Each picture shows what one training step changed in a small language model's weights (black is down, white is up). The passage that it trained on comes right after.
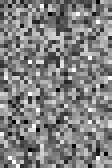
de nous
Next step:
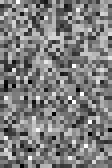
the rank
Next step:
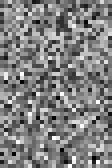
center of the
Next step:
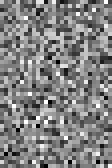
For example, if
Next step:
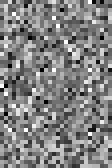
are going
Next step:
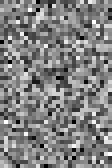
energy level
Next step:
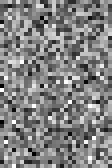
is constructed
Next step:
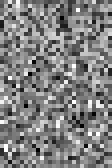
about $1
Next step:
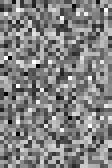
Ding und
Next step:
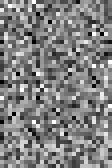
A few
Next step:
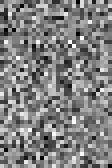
the geometry
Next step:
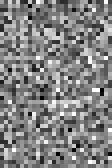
The interaction
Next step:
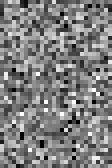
general class. We
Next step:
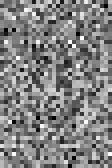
the number of
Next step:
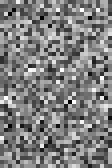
and can be
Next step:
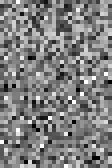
the optimal
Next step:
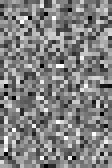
which results in the
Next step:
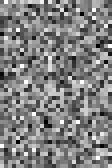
known as
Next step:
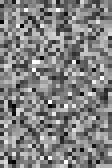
in time of
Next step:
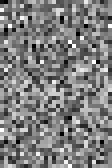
of the above
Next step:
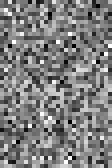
of vertices
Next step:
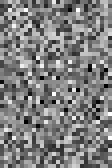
this experiment
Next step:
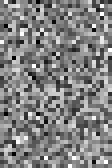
A lower bound
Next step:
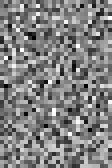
we remind
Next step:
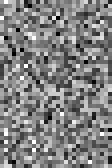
to a reduction
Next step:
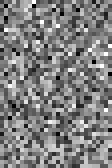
recover the
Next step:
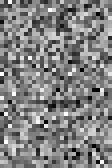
intersections of
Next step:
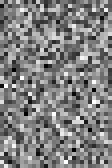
experiments we
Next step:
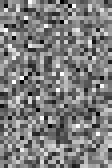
decreases to
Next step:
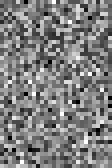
we observe that
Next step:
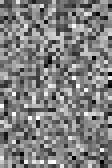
be a scalar
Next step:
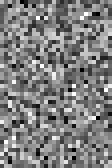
norms of
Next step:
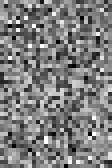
c \leq
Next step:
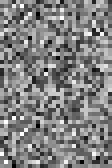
pointed out
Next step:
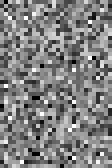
are true for
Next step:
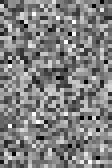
energy bands
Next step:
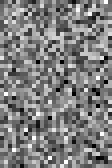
consider. The
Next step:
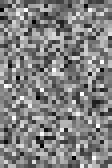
complexity depending
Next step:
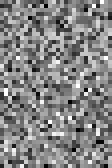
$a$ and
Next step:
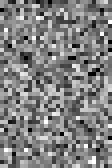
since we take
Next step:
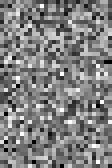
at various
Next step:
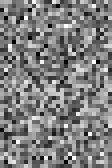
of size which
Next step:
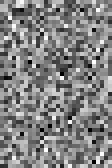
One is
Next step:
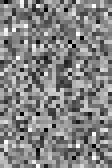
the boundary
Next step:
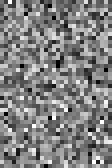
work are trained
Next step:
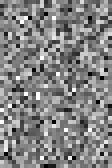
which ${\partial
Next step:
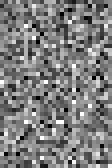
hull, in
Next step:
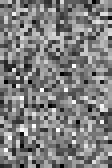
a random
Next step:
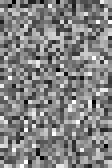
message of
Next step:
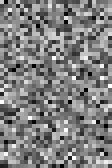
by 10 and show
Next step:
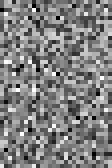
Due to
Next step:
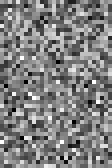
is measured to
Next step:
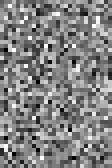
for every $t
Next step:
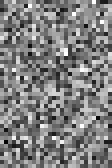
dynamics of
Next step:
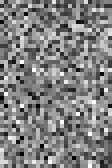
show a close
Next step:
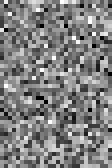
stems from
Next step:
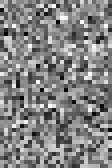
a finite (for
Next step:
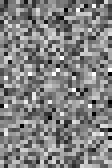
onto a
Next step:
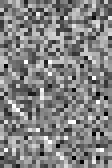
obtained node,
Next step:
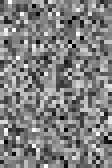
the theorem. The
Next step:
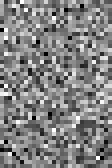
$\kappa$) in
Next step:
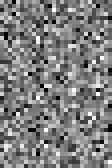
$ A $ is
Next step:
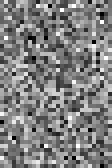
any integer
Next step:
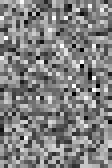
made the
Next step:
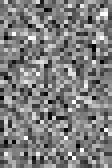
the logistic
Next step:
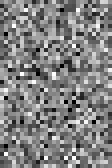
each of its
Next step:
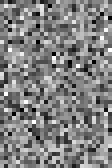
Above this
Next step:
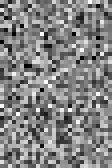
the earth
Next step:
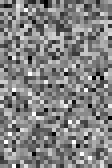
an isomorphism,
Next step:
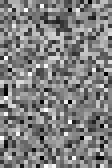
that it is
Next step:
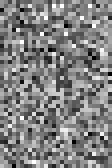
a product of
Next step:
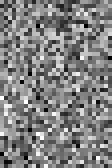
start with this
